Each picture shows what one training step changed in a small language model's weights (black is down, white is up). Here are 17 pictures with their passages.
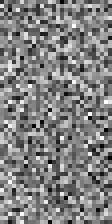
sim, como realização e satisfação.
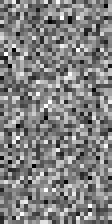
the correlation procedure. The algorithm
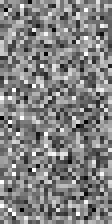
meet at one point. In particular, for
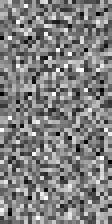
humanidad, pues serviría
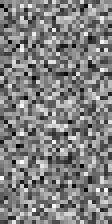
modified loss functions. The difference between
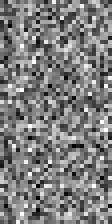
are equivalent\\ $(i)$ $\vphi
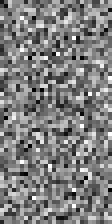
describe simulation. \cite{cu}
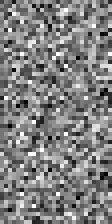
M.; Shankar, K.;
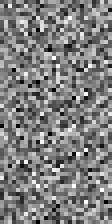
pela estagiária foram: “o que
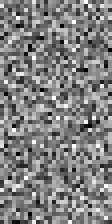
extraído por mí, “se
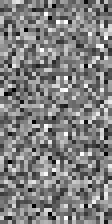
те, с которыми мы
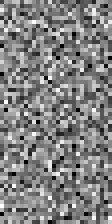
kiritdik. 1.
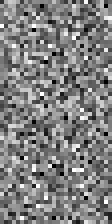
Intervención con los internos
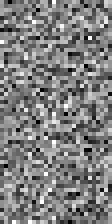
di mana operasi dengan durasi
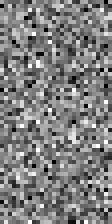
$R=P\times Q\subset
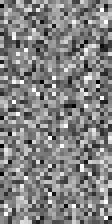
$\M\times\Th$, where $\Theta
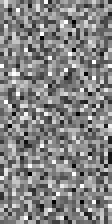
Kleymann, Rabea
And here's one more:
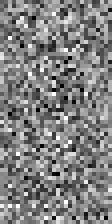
result showing that those linear maps
